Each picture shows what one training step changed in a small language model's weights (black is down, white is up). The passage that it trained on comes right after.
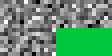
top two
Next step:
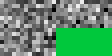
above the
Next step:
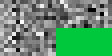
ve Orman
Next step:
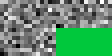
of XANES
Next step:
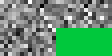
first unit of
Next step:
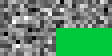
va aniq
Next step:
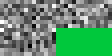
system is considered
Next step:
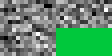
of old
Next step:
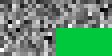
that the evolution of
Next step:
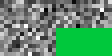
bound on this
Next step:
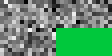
only grades
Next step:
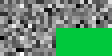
and the line is
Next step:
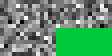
y evidencia
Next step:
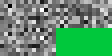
noise has a
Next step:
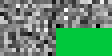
are expected
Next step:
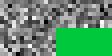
impose the
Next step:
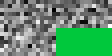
to a finite
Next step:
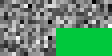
the basis
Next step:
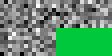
data processing
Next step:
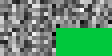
is $n =
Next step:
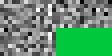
et al. have
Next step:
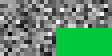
through a quantum
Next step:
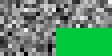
distribution is parameterized
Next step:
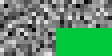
не були
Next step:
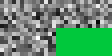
measurement, which
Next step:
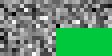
suportar o
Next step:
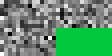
must have a
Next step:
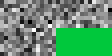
can register
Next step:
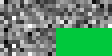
the hot
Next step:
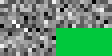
When $%
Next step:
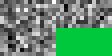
corresponding to the
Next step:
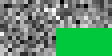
these dots
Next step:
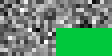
it is not
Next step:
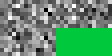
span of
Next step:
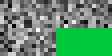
that lie
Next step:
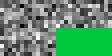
at least the
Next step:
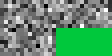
and M.
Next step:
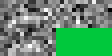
va bir xil
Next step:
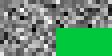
more stable
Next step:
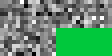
body of
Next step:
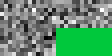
testing the
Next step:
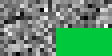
en atención
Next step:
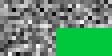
na interatividade
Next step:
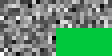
aan het
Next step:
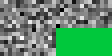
equation can be
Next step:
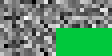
dado que
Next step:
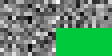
outside the
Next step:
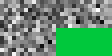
spins and
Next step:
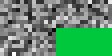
also in the
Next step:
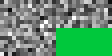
tests de
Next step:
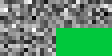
proportion of
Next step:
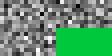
- even in
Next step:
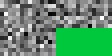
selection of
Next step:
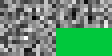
is difficult
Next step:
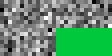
the partition
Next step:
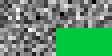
in ihrer
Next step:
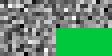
0$ value,
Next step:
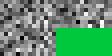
стала на
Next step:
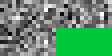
field, is shown
